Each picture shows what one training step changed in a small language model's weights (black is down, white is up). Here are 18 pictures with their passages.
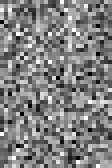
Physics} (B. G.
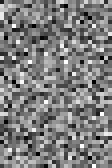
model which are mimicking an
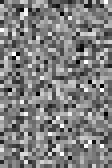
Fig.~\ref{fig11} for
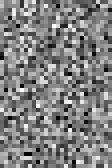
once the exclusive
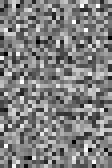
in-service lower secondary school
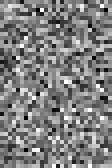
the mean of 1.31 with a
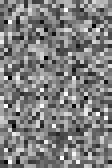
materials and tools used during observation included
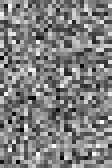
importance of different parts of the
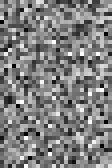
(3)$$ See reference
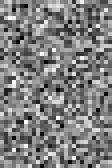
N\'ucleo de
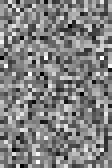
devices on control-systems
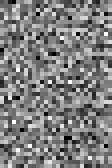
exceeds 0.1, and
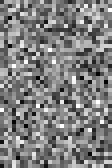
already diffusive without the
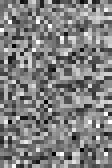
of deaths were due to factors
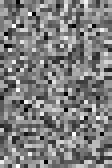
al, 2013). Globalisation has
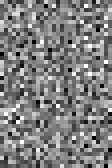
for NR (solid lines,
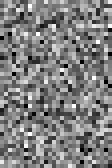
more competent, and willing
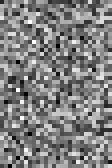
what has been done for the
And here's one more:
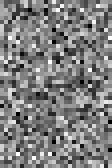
rotating and Pop.~III
